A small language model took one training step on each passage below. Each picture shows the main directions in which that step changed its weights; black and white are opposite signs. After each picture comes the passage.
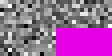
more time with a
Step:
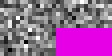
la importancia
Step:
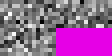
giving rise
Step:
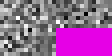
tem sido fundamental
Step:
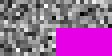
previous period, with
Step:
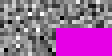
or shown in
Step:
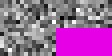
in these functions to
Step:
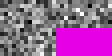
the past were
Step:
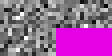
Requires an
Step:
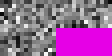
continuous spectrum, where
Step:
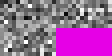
required for the whole
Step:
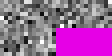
decided that
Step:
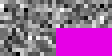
present: –
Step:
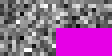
sub-state of
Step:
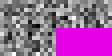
a sufficient condition.
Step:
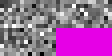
stellar stream
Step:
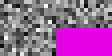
use of *in
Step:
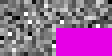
more deeply the
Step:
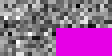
approximately the same,
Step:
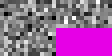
va paxta
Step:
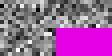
This field usually
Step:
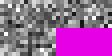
finding a way
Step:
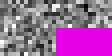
and quantitative.
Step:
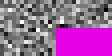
processo mais
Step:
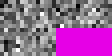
included articles are
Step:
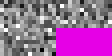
domains from which
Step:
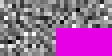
changing the
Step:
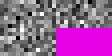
reja si
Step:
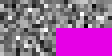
As defined by
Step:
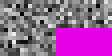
authors declare
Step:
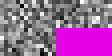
MG for different
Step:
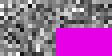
than atom loss and
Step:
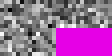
power system.
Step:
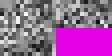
that UNEB
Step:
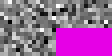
values. The
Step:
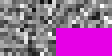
minutes of the
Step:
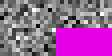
recently is considered
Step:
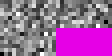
the previous formalism
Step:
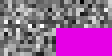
which we shall indicate
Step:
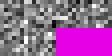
an accuracy of
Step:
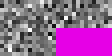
potential to significantly
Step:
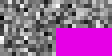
from Rs
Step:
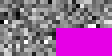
is, the bottom
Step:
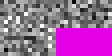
overview, which
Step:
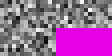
paper. The dynamics
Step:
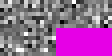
dimensione di
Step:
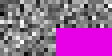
cases merit further
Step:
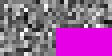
we perform extensive
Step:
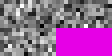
Taylor expansion
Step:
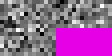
бу орқали
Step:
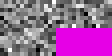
process was observed to
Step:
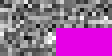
ao público
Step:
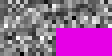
and to teach
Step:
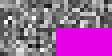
the diurnal
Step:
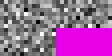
measurable function
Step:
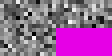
present in the original
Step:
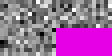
well as secondary
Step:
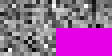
possible, as in
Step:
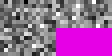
we consider the
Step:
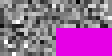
International Book
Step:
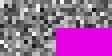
drivers at the
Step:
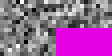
of frequency interval of
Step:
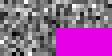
Even if it
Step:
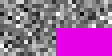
at the tips
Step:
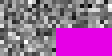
research, it can
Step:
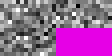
models with an
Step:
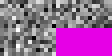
relative to a reference
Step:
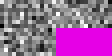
Europe Facility
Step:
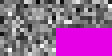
picking up
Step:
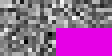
utilization of
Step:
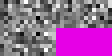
have presented a
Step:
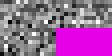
Formal Analysis,
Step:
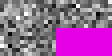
for HE,
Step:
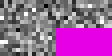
introduced one; this
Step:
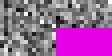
ranged from
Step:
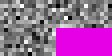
для представления
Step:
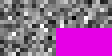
the black hole,
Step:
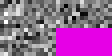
daily basis,
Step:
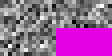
in females
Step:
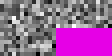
calidad del
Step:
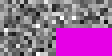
and at the project
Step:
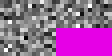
value of the
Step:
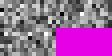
community structure within the
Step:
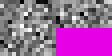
Act or a
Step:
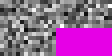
de capitalismo
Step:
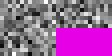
and stripe
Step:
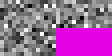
to promote full
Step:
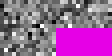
is proposed. Our
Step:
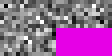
away from the
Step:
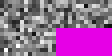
humanoid robot
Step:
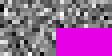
Physics program under
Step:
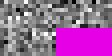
für uns das
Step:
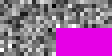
Vice Chair
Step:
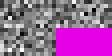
и сушки
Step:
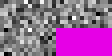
- Material para
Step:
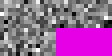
image (see
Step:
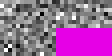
calculate the total
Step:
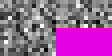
the absorption
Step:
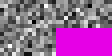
the main text are
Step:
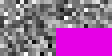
XX single
